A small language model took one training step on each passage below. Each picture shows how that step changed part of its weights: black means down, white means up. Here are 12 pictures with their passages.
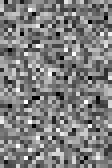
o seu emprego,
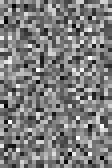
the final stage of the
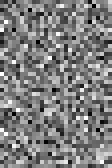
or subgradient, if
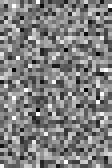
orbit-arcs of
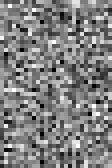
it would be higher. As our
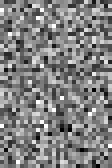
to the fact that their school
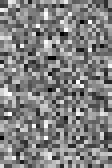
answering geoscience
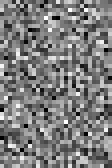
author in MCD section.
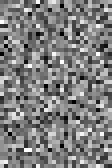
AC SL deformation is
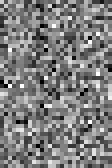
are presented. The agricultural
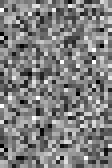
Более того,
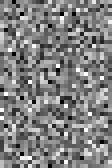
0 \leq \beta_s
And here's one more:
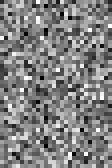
the external fabric
